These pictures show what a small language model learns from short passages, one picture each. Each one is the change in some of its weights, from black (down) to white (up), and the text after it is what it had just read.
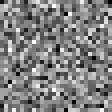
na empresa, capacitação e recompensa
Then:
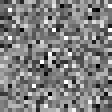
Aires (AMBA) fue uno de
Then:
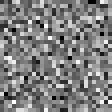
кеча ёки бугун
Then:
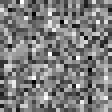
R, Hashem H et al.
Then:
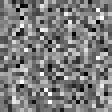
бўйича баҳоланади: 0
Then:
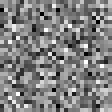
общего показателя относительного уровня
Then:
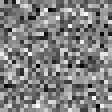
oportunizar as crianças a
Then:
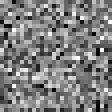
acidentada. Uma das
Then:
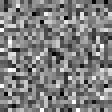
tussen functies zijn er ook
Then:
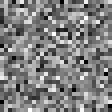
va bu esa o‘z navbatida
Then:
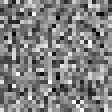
individu. 2. Memahami
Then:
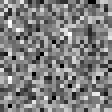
для різних категорій
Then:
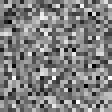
crisis challenges caused by the
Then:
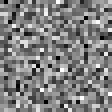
Ciencias de la Ingeniería
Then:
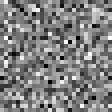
'tkazgichlarga doir masala
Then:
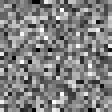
кобзарської гри та
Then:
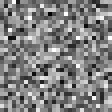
том, что мы «трусливая
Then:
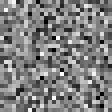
muammoni hal qilishga e’tibor
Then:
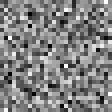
recomendaciones para la mejora y la
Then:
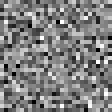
como la integración de criterios
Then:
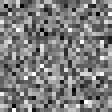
тиббий қўлқопларда
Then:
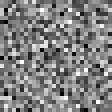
қуйида келтирилган.
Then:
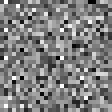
селекция жараёнида
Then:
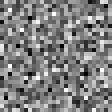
бозорини бошқаришнинг асосий
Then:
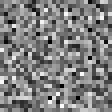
орнаментальных сюжетов
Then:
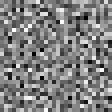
we observe moderate wear,
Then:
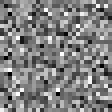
tilavete devam edilmesi
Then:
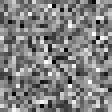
є актуальним. Мета дослідження:
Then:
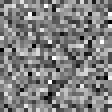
Poland. Wstęp
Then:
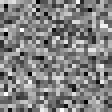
a trabalhar para ele. As mesmas
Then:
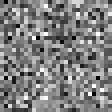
adalah penggunaan aditif.
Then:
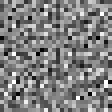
Hindernisse von RECs
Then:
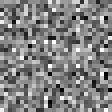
diante da vida tecnológica dos filhos
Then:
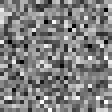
d'achat en ligne Attitude
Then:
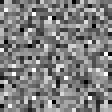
A busca aconteceu pelas
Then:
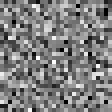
description. The article explains the
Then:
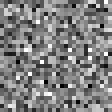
*Secreto de un hombre*
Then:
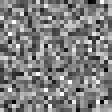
прилипает нему, то мы
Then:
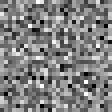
набуває використання технологій
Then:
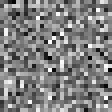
ΔCSB (mg
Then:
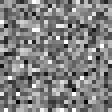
elevado dos trabalhadores mais
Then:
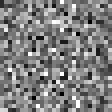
Einleitung Nachhaltiges
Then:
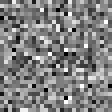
atrás, tomo, un día
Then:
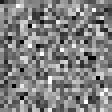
asosida tarbiyalaydi, maymunlar
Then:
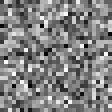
Dränierspaten war sehr
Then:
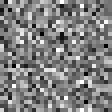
erwarten, wenn sich die Lage
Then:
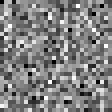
Banken. Sie identifiziert
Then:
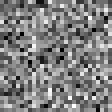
seres vivos. ⁴ “San
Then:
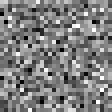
Россия – Афғонистон
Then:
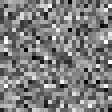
и стрессом. Случаи
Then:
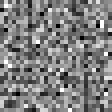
Wenzel Schöning1 &
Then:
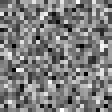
mudança paradigmática como nos
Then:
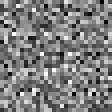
mencionar las otras pruebas:
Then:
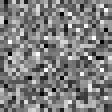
inclut des détails tels
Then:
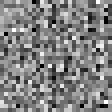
xos bo'lgan hamjihatlik,
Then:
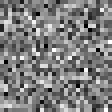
turli xalqaro siyosiy nizolar,
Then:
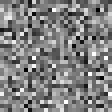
va soliq to'lovchilarning
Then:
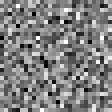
“soledad”. Nos avisa de
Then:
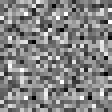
satım işlemi için elde
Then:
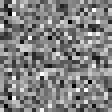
domain kognitif, afektif,
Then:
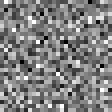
лейтмотив укрепления
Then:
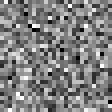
соглашения о расширении
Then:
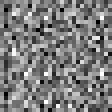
Фарғона ва Наманган
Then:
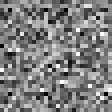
à des oligarques puissants en
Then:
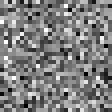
bir xalqning ma’naviy
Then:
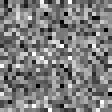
e quindi di grandi scritti,
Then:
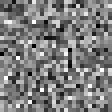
formar cidadãos capazes de
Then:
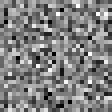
Пономаренко розроблено
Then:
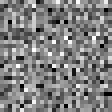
(BRAZIL). CONTRASTS
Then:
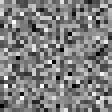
и взаимообусловленность)
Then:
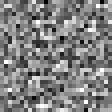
arraial de pescadores e,
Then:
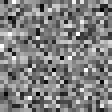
to correct the error made by
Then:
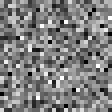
As a result, the majority of
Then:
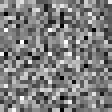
kabel RJ45. Pengujian menunjukkan
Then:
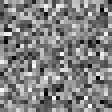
hujjatlar qabul qilingan. Bu
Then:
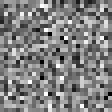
он является ее молочным сыном.
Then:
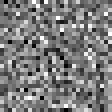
não soube explicar o que
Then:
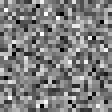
stakeholders are involved in
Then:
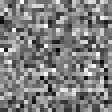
loyihalash va qurishda gruntlarning
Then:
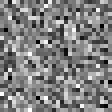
Э. Староузбекский
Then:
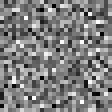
akan dapat menutupi defisit
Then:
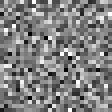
boshqa imkoniyatlaridir” [2].
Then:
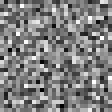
чет тиллар институти
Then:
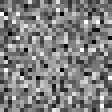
dos resultados obtidos. Apesar da
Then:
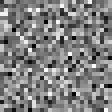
inéditos y reelaboración
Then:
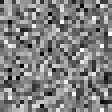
suscitam algumas inquietações
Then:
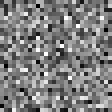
Identitas Kependudukan
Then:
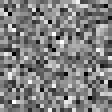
Constitucional Alemão, o qual
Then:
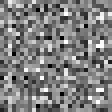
و چه تکالیفش را
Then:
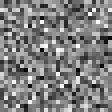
оперативного контроля за использованием
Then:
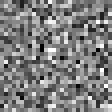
doğuşu sanayi toplumu ile
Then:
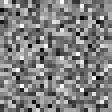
estão incorporados às práticas
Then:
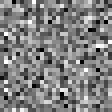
vista cualitativo), para proporcionar una
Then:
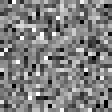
majmuaviy muammolar oqibati
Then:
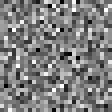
был основан выходцами из
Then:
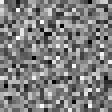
Это обеспечит устойчивое
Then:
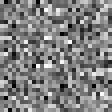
Data kecelakaan kota
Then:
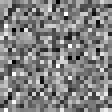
the use of modern forensic and digital
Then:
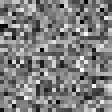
uchun mavzu jihatdan o'zak
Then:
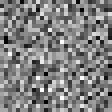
psicológico em detrimento do físico.
